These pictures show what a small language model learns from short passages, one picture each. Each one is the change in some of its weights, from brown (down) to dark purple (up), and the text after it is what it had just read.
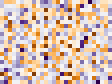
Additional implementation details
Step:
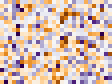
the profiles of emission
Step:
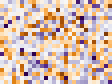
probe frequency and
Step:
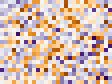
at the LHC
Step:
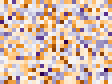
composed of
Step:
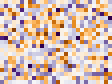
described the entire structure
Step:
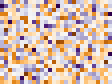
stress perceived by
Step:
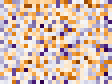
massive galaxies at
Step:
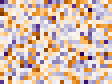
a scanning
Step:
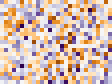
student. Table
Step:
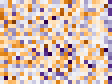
their activity in the
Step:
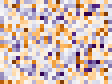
due to their
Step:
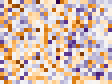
for mark loss
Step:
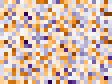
in air and
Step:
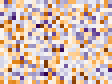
the preferred
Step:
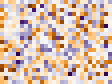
Reynolds stress
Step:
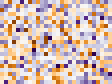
source of the
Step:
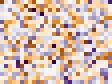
in hardware:
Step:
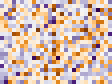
be simplified
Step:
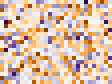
a corotational
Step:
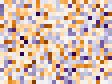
to as dust)
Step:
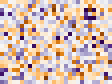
Table 10 where the
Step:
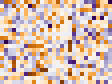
figure 1) due
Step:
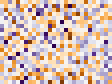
thus parameter estimates)
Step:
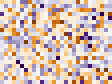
conduct the conventional
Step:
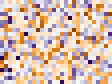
4 Ought
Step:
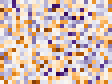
us for doing
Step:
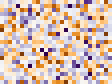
het beroep
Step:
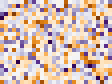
\approx 9
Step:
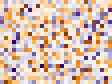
MgO film
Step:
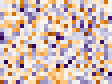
number. Since the
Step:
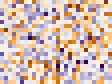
this effect. It
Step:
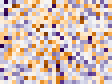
this correspondence
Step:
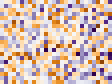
to the development and
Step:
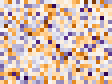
derive an appropriate error
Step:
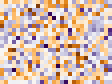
roads are less
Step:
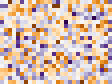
rights or lead to
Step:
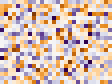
Elm і
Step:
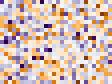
low external momentum we
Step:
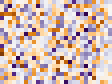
preparation can be
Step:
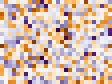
length distribution of
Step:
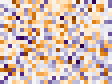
is cultivated
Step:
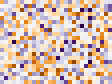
each class as either
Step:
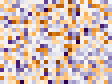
it has Table
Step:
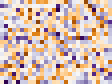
demonstrates that the
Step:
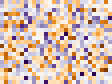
S. Corpus
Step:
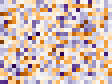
following explanation for
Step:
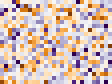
While simulations can
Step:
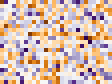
the halal
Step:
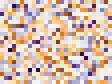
with each other.
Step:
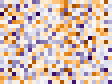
models. In each
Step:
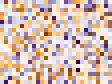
Table 2 Total
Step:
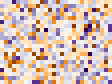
to propose a
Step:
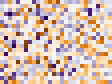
aplicados a
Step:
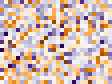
signs of
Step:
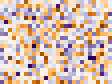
and unable to
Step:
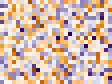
similar to the
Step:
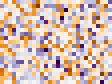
and business models,
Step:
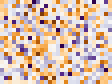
solo nel
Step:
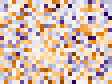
D) \in
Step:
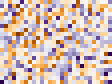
focuses on
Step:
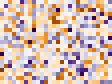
confirm the presence of
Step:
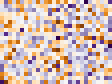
while for the
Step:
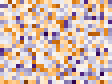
is to simulate
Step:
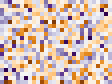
e adoção
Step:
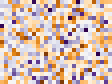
that covered
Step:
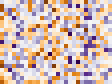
the temperature is
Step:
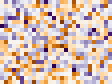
be prepared and
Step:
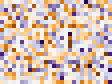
del concreto
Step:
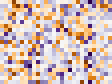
and mitigation
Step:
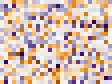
the model. This
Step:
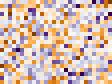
aging phenomena
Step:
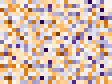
local, national,
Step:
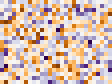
wide range of techniques
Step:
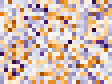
fixes and
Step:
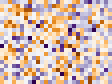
requirements are met,
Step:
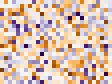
galactic nuclei
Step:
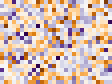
intervals because
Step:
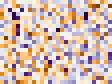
Given an
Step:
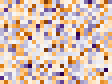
gminy na
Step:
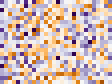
can be used in
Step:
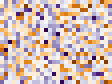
verticalização emerge
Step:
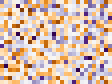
of (T,
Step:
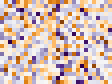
softened when
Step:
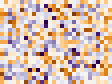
school functionaries with
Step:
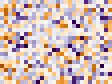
anderen, die
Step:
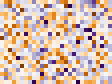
Europe, and
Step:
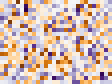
bilim olish va
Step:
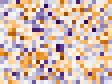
voltagem e
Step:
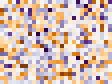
diffractive cross
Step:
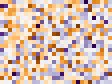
robot to
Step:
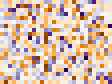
between divorce
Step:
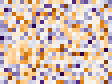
feasibility of using
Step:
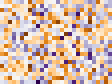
word parsing,
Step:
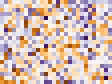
was used in the
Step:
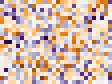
satellites due
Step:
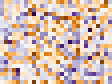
to pass through a
